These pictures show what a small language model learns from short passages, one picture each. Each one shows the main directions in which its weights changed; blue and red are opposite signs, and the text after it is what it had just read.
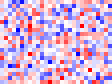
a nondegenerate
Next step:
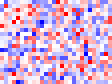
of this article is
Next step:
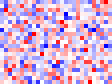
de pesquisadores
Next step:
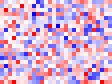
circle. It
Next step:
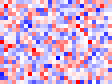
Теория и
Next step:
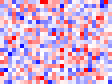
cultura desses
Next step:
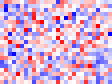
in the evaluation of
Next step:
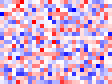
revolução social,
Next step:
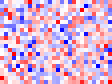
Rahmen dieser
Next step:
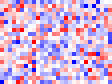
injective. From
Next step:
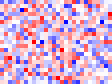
ao passo que a
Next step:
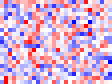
ratio is in general
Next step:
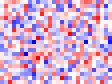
основанной на
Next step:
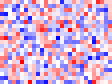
field to a first order
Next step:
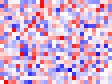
\pi_\ell$ be some
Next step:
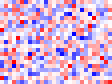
whenever we have to chose
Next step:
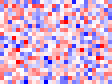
is much the same with that
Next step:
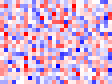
das obrigações
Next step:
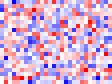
distributed random
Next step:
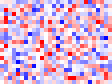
на заплахата
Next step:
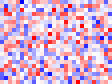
(se houver).
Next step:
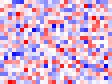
trình do
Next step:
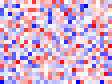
we do not impose any
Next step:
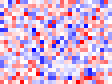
of bicomplex
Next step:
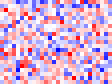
que se asumen de los
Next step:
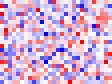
confunde. Não
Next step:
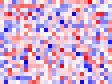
along the same lines
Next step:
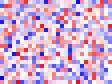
Fourier smoothing
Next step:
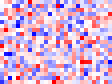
gestos de manera
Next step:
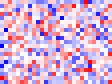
com os resíduos
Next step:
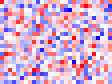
boshqa boj
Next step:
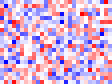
Padova (I);
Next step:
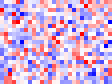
pull-back by
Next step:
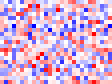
Mazkur jurnal
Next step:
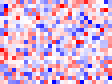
Conjecture with second
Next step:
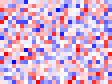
b\), while adding
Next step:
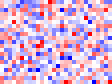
mos bo'lmagan
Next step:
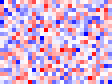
як вільні
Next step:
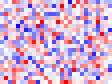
$a\tilde b,
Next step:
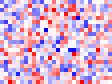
on the high-order
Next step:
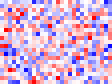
say $K$, then
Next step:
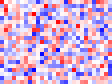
de se adaptar.
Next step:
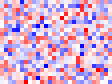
\begin{enumerate} \item
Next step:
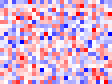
7} For $x \in
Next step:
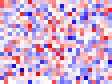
adalah Adat
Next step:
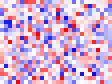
durar meses ou
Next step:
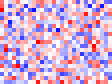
Sherman, a
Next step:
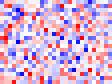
almost the same results.
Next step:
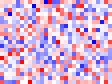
va kamaytirish,
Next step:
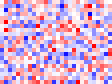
en önemli
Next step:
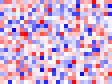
-- mrDMD
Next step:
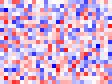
стоитъ и
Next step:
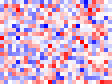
paper can be used to prove
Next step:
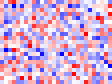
a generalized monomial of
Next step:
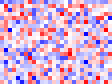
cubic convergence,
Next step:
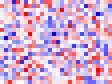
yang nyaman itu
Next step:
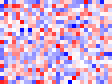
interesting to have a
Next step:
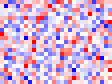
tetap ada yang
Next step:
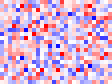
piloto –como
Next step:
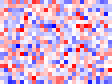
there exists a sparse matrix
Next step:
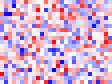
the hat matrix, the one
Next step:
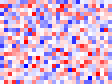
9 apresenta a variação
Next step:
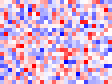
of the inflated
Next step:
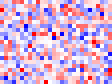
harfler ile
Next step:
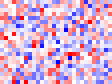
Халперн та
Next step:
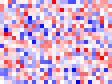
a preocupação com o
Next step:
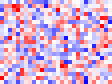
it is instrumental to
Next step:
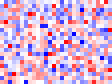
algebra structure on $A$.
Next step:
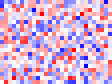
dependency between the
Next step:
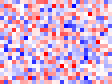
по отношению
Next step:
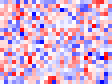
So we are left with
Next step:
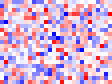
genera algún
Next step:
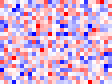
with different values and
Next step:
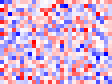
a cluster of particles
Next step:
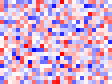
en México.
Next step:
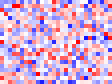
information to agent $ i
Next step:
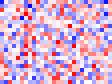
There exists a representation of
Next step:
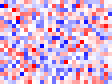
under the influence of
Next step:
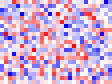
}$ be the restrictions
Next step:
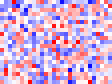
both the variances of
